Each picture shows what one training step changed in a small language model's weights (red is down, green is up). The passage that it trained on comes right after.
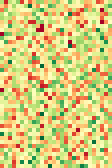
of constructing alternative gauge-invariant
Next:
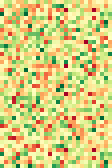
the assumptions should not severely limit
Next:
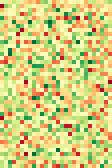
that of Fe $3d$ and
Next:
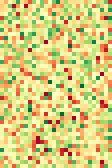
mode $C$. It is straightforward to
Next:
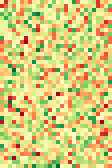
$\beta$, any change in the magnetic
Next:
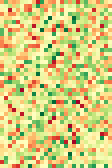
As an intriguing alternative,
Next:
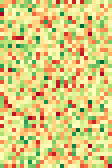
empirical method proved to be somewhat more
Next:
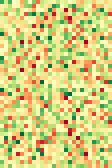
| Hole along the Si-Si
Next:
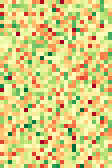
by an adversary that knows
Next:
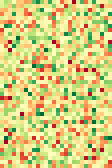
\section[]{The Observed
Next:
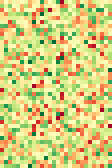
areas are the total elemental contribution in
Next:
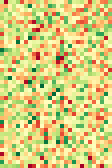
of each element to be within
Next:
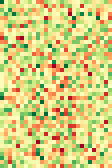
explicitly under mild regularity and
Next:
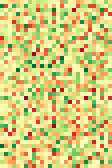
These include promising sources from
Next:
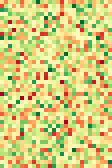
BP I, we plot the
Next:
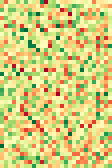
magnetic field, and $\nu$ is
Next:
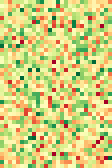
reaction was measured from the threshold up to
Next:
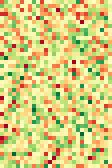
Let a tetragonal (or
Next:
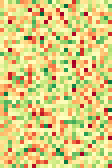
four dimensional RN-AdS black
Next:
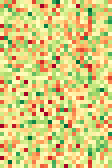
setup we proceed to compute the metric
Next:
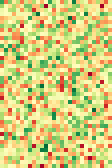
bulk. They have opposite and equal
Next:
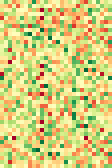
from project C149 were taken on
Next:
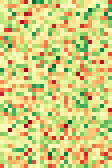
point between the lognormal peak and
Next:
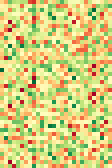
correcting for the effects of
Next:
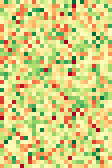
the whole sphere (now corresponding to
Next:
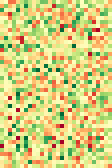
physical limitations related to some incident angles that
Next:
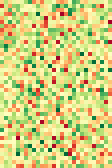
the emitted fluorescence from the
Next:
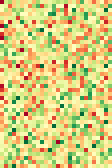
between the $T$-system, the
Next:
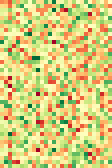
for smaller separations higher order
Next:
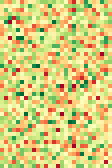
as a function of the damping factor,
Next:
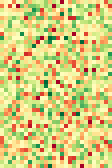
b) low Stokes number;
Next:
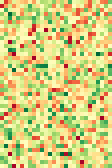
corresponding to the maximally correlated classical
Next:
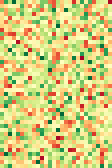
only two free parameters: 1)
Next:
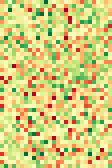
visualization. Human Brain
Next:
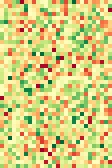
of motion: \beq {\dot
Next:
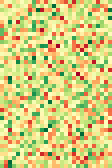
a small load stiffness
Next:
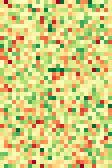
case of NGC 4214 are
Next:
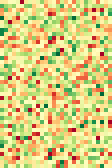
is based in part upon work supported by
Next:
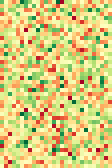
The result shows that taking more
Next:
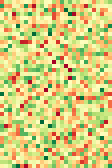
be short and the blobs at
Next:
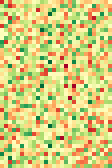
shaded vertical regions depict the wavelength
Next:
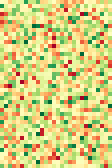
large, but deliberately not
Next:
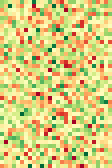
The quadrupole-xy mode has
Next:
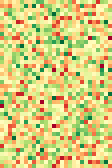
simulations with atomic hydrogen. Figure 5 shows
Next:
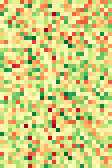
for the original metric parameters at the neutral
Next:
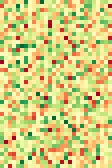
illustration, suppose that
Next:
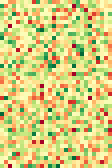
i) quark models predict orbitally excited
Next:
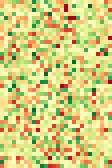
silver coated Si surface for the
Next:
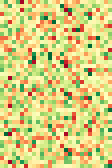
as in Maulik and San
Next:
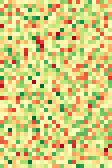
not simply a $\mu-\tau$
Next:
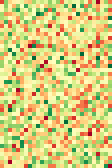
HOMO and the TCNQ
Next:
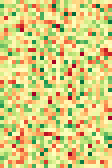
of the three \gaia\ bands
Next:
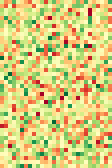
index $\chi^2 =
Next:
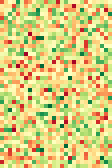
and $G$-factors
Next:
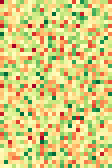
the last years these two approaches have been
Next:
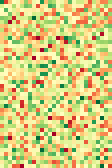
is also consistent with the theoretical expectation of
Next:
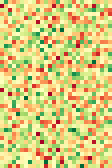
a new inverse design method that combines
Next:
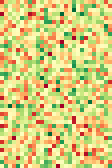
the CPL model can be written in
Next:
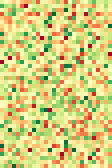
spine were simulated: flexion,
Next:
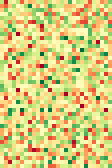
of ODT wavelength for
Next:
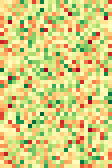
drying is a common problem.
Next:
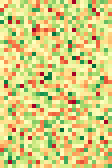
total of 16 trials were conducted for
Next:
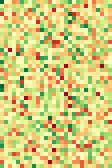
in a post-hoc manner.
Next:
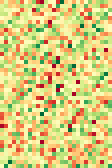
the three variables. This derivative formula will
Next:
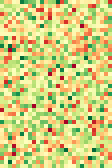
dynamics is more stable than the regular
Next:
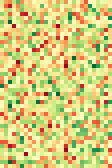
H${\alpha}$ observation was converted
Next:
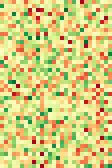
58119), with uncertainties of
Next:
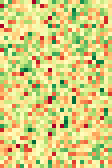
conditions for X. As we can
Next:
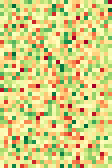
potential, source-drain bias,
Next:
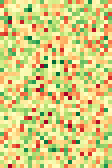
where $\theta_1$ is related
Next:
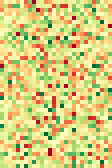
for nonparametric estimation and
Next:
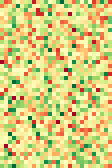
0D circuit elements that represent components of
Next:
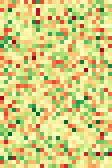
models (colored dots) obtained
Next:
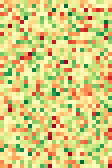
$N_s$ for a discrete
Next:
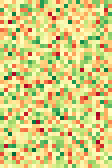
as $Z$ or $N$
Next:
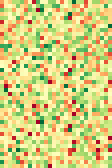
these peculiarities for the transverse
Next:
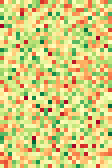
Charge compensation at the interface of
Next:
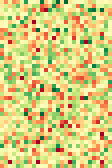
perspective, it is crucial to derive
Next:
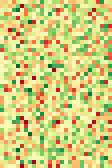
field, covering both the
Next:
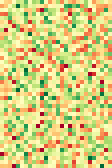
of these sequences are generally rather well
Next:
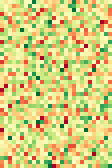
\partial^a X +
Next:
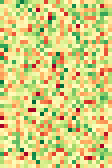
the thermal component dominates. This is
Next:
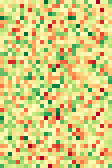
a linear model and employed the
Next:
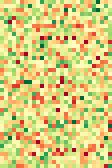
as confirmed by the MAE,
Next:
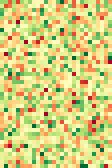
dual broadcast channel are equal and
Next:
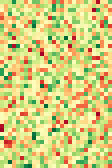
body is (approximately) proportional
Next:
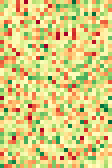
\begin{abstract} We
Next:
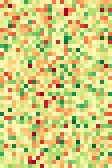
the spatial variation of CA increases towards
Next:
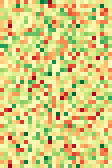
the most important theoretical problems of the
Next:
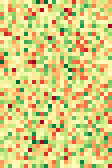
XRB radio blobs are typically
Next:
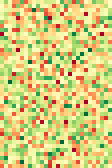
and performance~(i.e., the
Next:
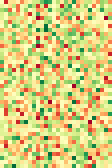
0\farcs05 resolution images of
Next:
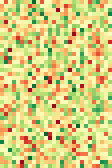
Phys. \textbf{12}
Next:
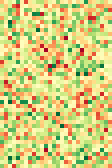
measurements of $T_{20}$ and
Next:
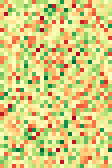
CMEs often indicate that the maximum
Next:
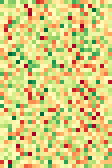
Maries Vej 30,
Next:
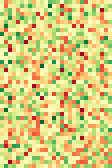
represent the evolution of the low-energy
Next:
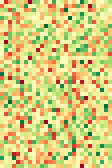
update such table versions. During
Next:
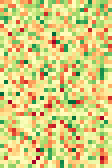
the behavior of thermal radiation are
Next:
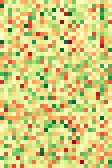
the same lines as for the first
